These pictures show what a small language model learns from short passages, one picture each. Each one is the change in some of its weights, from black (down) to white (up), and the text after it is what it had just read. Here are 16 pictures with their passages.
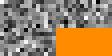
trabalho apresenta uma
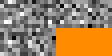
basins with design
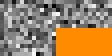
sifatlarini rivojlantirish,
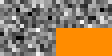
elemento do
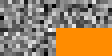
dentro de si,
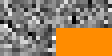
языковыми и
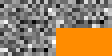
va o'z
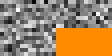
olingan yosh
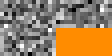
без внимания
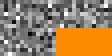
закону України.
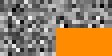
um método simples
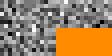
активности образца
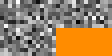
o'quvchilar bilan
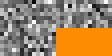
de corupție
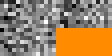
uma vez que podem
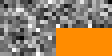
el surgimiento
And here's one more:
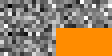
по одному і
